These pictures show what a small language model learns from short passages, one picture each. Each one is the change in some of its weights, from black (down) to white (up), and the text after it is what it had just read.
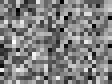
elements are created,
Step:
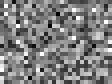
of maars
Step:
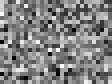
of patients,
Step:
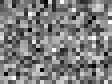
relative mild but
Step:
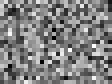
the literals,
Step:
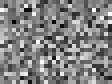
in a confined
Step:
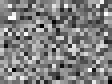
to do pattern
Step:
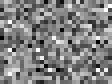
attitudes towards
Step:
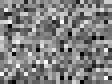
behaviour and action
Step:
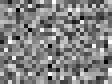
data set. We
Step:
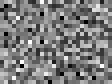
V \cdot
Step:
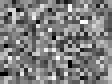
Sci. R.
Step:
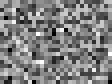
obtained from the
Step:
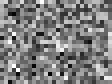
a central control system
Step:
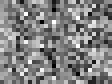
develop improved treatment
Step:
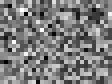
x \odot
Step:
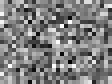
of group interaction with
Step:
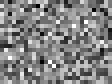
At the post
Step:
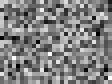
that the observed results
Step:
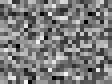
absolute position
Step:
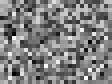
provides regional and global
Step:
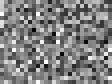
of the change compared
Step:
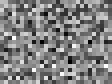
were likely to have
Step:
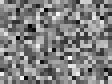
reflects the
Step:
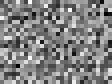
solution to such
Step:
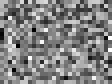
the economic growth of
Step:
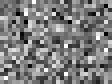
portion of
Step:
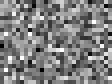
regarding the previous work
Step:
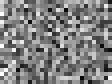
of a selected group
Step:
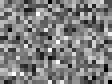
revenue of
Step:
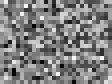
focus from urban
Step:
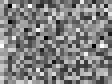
and effective noise
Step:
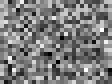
for estimating the
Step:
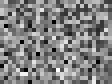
has been used to
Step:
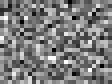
could write
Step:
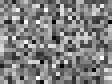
for example: -
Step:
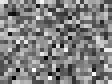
a diversity of motivation
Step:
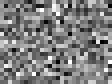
main sequence.
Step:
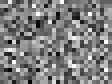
princess frequently
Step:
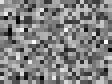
considered alone as
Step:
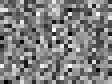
systems is well known
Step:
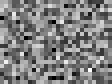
will also have
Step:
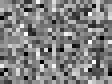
play behavior can vary
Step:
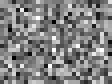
methods facilitate the
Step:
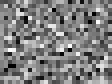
user engagement yet
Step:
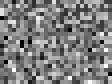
they face.
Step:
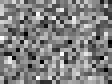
in turn is a
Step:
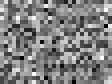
start by describing
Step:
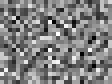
answerable by the
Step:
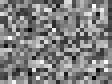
topic of the
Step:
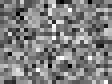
kinds of
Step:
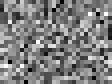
in the methodological
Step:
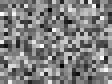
presented, in which
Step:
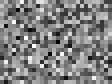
the behavior extracted
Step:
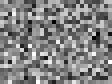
showed that EMR
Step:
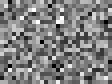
at Basic
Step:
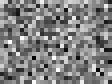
a statistical nature just
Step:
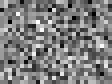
quite a number
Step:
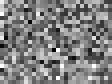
of distinct
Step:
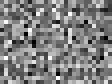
sensor measurements into a
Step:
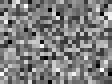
oven dried
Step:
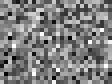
contribute to the
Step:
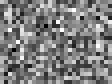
the beaker
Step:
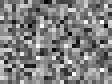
helmet module
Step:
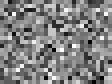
educator should build
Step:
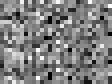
timely and
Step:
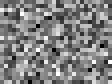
market infrastructure; -
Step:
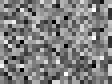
root transformed
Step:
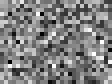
at low cost and
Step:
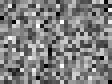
calculated in various ways
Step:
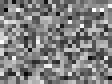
of the TD
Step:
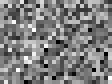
an overview of
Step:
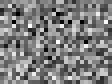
mention that in
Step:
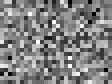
in wild areas
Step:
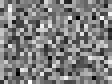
the promotion
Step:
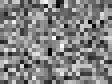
The design solutions discussed
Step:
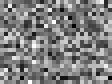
available at:
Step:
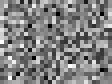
of acute
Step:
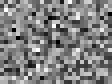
rationalization of
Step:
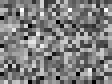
• Protective
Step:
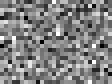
world population and are
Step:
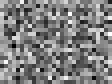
the study and
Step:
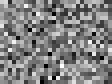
from further analysis
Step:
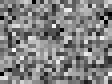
trainings in
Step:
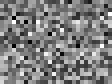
for richer
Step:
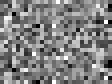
analyze symptoms
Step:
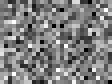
length of depth
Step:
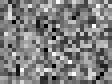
minerals including
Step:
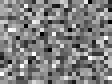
into the comparative
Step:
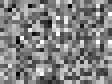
validate these models
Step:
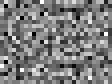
eng katta
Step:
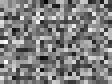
throughout the study,
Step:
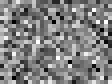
through joined
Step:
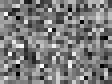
water. 2.
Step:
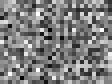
efforts in other
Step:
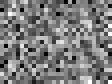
every year.
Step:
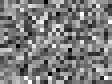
noising step.
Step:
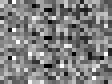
out on a
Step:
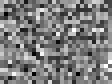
new species of the
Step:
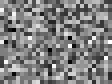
are able to enhance
